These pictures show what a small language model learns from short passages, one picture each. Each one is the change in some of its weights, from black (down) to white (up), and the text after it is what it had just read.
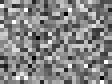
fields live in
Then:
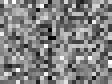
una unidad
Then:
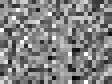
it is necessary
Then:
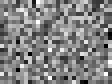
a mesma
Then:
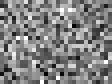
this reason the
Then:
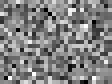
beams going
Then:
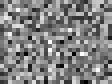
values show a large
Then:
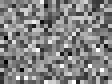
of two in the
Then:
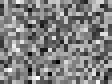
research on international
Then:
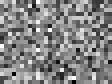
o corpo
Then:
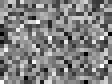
KSD can
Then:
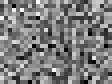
proceso de
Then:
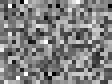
\or \star
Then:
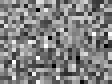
the filled
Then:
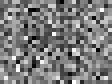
but where each individual
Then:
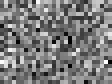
pattern of
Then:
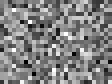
composition and
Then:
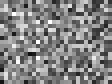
for detecting
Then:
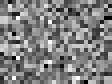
calculations are presented
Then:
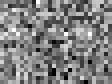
emergente para
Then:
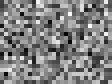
fim de
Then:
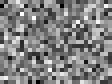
example maps will
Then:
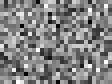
root of the
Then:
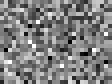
going data)
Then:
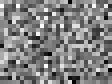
randomized complexity
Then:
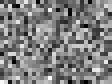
packets with
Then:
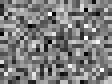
allows for the
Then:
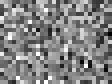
resolution by
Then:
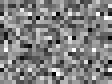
dominio de
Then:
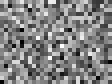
by dropping
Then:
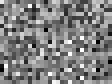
va ishlab
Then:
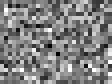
utilizes an
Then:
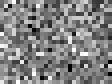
Lie derivative
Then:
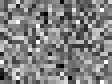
as above with a
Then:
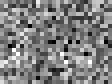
emergence of
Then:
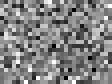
point cloud
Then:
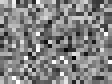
el contrario,
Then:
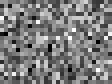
dan baru.
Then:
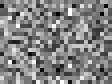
method, one can
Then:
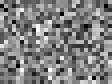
de diversas
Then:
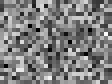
al citado
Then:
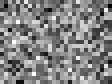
accelerate in
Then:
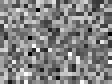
the spin directions
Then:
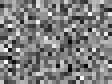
ve daha
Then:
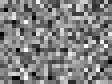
Es conocido
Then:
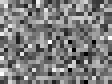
os Cursos
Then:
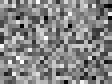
response to
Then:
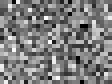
have the goal
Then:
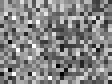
to that from a
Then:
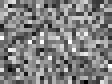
R. Hong
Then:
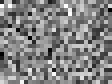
nm have been
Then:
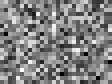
and is the
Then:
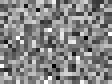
the expressions for
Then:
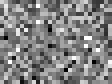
na relação entre
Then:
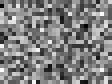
can arise from
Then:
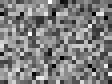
sangre como
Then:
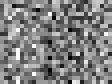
small value of
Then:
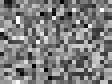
as follows:
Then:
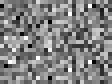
dominar el
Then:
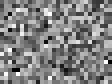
our calculations,
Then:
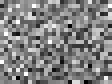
two spin dependent
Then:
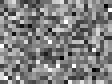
longo da
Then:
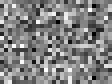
uchun juda
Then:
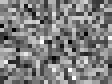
and R.
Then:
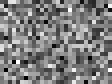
unifies these
